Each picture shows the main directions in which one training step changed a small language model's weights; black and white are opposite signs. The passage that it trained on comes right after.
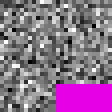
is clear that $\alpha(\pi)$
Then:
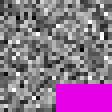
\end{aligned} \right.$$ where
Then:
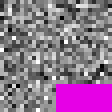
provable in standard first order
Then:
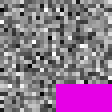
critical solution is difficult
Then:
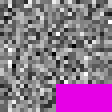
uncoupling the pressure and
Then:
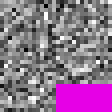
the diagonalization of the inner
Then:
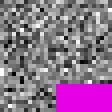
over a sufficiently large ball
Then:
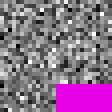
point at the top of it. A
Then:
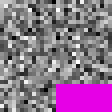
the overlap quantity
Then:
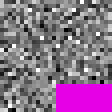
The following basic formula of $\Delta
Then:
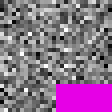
set consists of all those edges
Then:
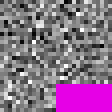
Let $X/k$ be a
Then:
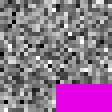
study rings equipped with
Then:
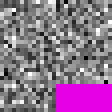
it done so that I could have
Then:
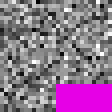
isolated, because for example
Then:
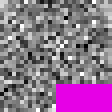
thus are uniquely determined by their values
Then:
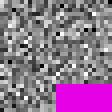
equation \eqref{e4.8}
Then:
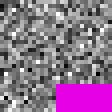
this sense, the conditions
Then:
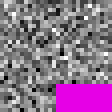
compact. Take $n$ such
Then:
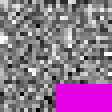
by the induction hypothsis that
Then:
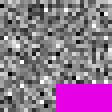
m$ and $1\le
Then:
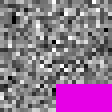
obtain under this condition \begin{eqnarray}
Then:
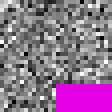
this is only one way to estimate the
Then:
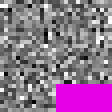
orthogonal to $\xi$, the
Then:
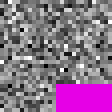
134 tested functions is defined
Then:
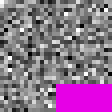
then $M$ is a hyperplane
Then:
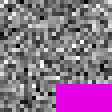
Clearly, $n \leq
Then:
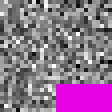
Open Mapping Theorem we
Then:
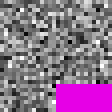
ROM of dimension $n \ll
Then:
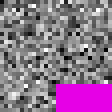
It suffices to construct a
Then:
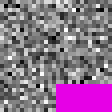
above had to be adjusted
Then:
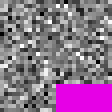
$\abj$ of functions defined on the
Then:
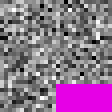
Science Foundation of
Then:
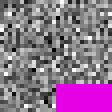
a flow and some of its model
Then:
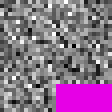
behaviour might seem
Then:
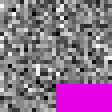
possible, that there are infinitely many
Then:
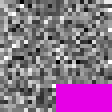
are complements of $E$ and
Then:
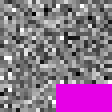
zur\"uck auf
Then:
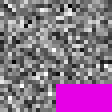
[color=black, style
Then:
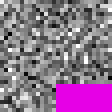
arbitrary size.
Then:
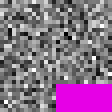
plane curve singularities.
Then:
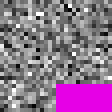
front of speed
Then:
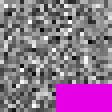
a block matrix, where only the main
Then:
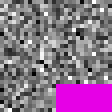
values as the other parts that lie
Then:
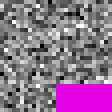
where we set $\inf\emptyset
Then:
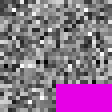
its theoretical properties and characterize its
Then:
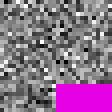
B}$. Let $j$ be the integer
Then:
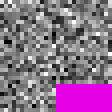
\newcommand{\F}{\mathbb F}
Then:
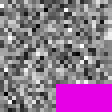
m')$ defined in the expected
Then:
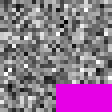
by comparing the result of computation at
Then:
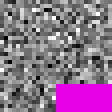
of hierarchy,
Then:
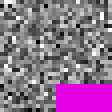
near the diagonal a
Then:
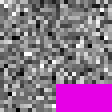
be expressed by various integral
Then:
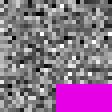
converse implication of Theorem
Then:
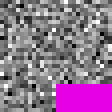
of convergence $q$ is
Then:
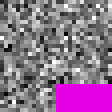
non-zero} (and
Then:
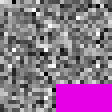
\begin{proposition} Let $A$
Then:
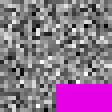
that \[\sum\limits_{m =
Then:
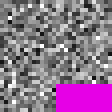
Lie superalgebras. We
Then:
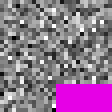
between a unipotent block and
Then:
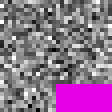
A}(G,{\mathcal C})$ with
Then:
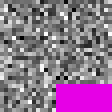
de dimension relative $% k.$
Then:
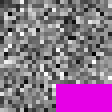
order~14 as above, and by
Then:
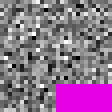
subgroup of $G$. It is isomorphic
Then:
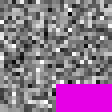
with Critical Parameter in
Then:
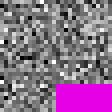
= const$ is a curve in
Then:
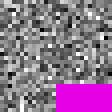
that the breather is
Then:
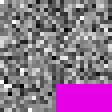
let $n_h^t$ be
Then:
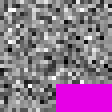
to a central result of this paper,
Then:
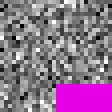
important role in the
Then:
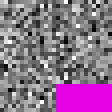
by $\lambda(\Fth)$ as a
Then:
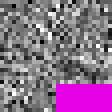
C \varepsilon ^{\theta/\gamma}$.
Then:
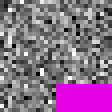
$g_L,$ then up to the
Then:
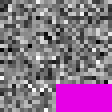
$\lambda$ cannot generate
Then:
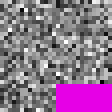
is standard $m$-variate
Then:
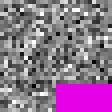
of examples of braided
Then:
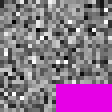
may be checked just for
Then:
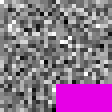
assumption $ \fix(T)
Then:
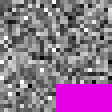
conditions are prescribed, respectively.
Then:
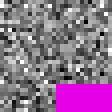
t)_{max}(t)$, given by
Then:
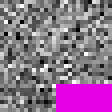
on $X$ if and only if
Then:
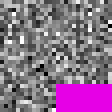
that whenever such a decomposition
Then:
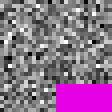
where $u(x)$ is a solution
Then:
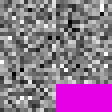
algorithms. The proposed
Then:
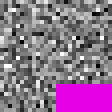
to the discrete data of the
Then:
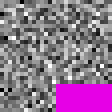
of a figure reads:
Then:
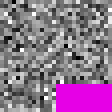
or varifolds of dimension $\geq
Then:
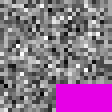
matrix model theory. Later,
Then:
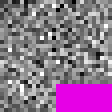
closed. Let $n>0$, and
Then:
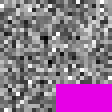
original distribution. The
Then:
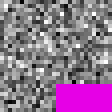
$G$ according to the model
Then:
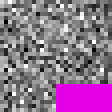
Institute for System
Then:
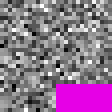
time variance is given by
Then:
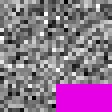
differentiable on an interval,
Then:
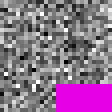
sequence of simple graphs whose number of
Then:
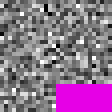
and $v,v' \in
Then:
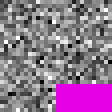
$\Q_2$ has the same
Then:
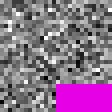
Acknowledgment.} The
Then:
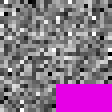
dominant cost in each
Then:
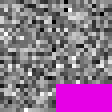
labels of the attached
